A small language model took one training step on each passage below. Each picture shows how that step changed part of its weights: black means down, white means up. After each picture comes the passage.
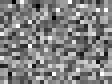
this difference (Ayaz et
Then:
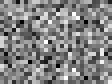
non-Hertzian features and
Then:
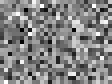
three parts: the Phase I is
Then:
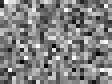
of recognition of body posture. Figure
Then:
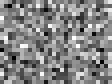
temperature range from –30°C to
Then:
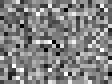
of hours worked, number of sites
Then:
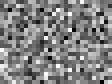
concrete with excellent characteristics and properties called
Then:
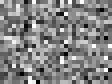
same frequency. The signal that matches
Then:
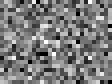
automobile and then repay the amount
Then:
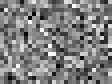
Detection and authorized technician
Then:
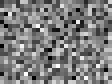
for all the patients in need.
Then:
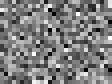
Mesh tests. Cavity
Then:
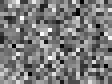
to others' opinions, jointly
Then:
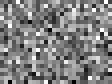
one full of prejudice and
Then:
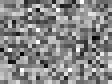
leads to premature coronary
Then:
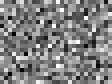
determining engine power effects on support interference will
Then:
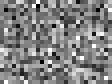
to this project at no cost. These
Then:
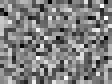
3DMedLive meeting
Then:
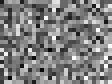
needed to apply eDNA results for
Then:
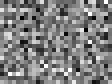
he tends to postpone
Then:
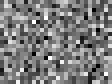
are continuously integrating into virtual reality.
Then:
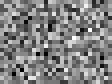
natural language. The same meaning
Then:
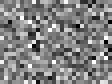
alpha, beta, gamma
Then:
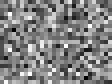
a different types bone fractures different medical
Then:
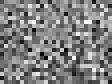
Molecular Characterization of Apple
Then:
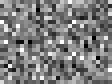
beliefs among others are the various sources
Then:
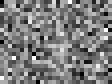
and disconnected because of ".
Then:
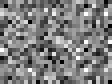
with antimalarial medicine,
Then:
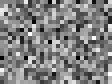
Knowing the functional properties of the
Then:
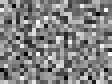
some changes in the measured values were
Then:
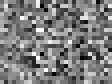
ad absurdum," which is
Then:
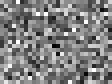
elements of his game. Then work is
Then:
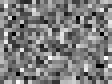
hrs) of heating the emissions from
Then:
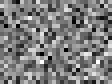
of Ancient Monuments:
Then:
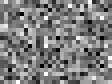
capital needs to be managed sustainably
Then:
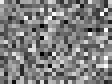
Inverter (AOI) implementation
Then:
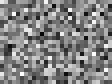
increasing efficiency requirements. There are minimal studies
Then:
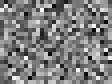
which includes active learning and assessment.
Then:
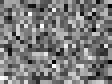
will continue to strive to grow into
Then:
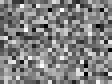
sexual intercourse. - As
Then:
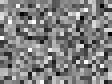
into account the learners' specificities.
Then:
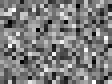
dilemma that teachers
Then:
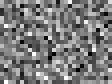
and $\sigma_{NF}
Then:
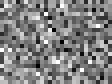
extremely variable. Diagnosis is established
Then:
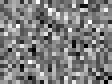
style and analyzes the syntactic
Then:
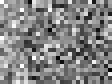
vector, however, some properties may appear
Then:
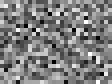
described inside the layers, but annotated
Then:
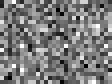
and reflective notes, ensuring that evidence
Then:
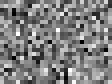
reported for many catalysts in the
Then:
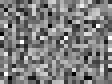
track the development of IE on a
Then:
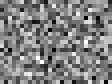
Conceptualization: Mohannad
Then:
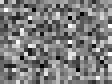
potential damage to the ocular
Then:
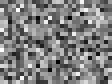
encountered by vocational learners in
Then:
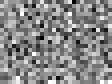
content in seeds and fatty acid composition varied
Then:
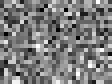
to exploring the link between visual attention
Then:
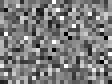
towards improving the developmental potential of the
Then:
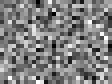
Volume 13 Issue 3,
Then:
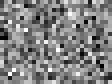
during which nineteen people were
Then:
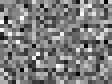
more information than what is in the energy
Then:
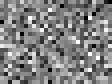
the present study, RBPT was
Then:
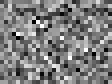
The head of r_1 and
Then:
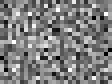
and misanalyses,
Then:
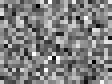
Research Forests in Turkey
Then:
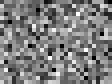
(0,1)$ is fixed for
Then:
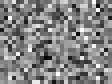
Gaps Indicators and Wages
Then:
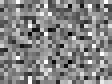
appropriate finite element analyses 98
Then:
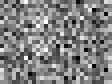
successful in combating the health effects of
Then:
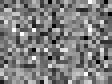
THE SYSTEM: }
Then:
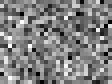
recover surface normals and the
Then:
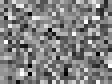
led to the following impacts: - A
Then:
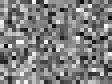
secondary schools, there had not been enough
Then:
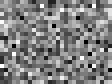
true temperature results. As depicted in
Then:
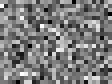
be written simply, clearly and
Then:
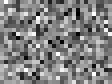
The researchers showed the highest belief that
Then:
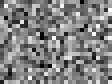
for heating and cooling rates up to
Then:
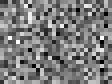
the USAIC analyst training and education
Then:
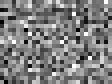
request the same shift, offer a
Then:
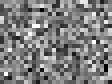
comparisons. The purpose of the
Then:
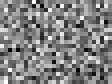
state with maximized spin), $S
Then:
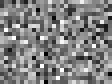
study showed that respondents had a positive perception
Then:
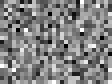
the sugar content in grape.
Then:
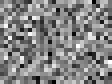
the war fought between the
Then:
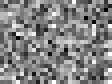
The factor that influences the tensile strength
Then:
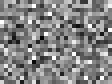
Va : Validation Fo :
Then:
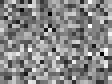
the presence of vibration bands at
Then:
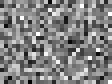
treated for myasthenia
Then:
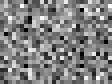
our geriatric participant population. To
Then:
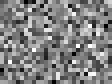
b. Core Assumptions and
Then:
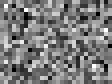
distribution of the electrical network flows for a
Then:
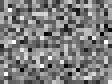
the manuscript or supplementary information
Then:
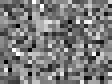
as active participation in creative projects, contribute
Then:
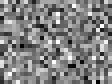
experienced energy poverty in its
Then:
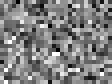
It is a method where a company
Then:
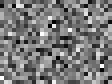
parameterisation and to illustrate guidance
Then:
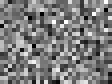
Partly Are the conclusions drawn adequately
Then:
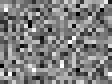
malabsorption, rebound
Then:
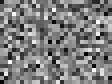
the East, masters whose work
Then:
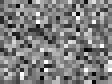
enters a polygon or any
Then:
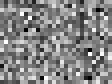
frequency reduces the torque ripple
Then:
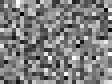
underlying pathology, and postoperative
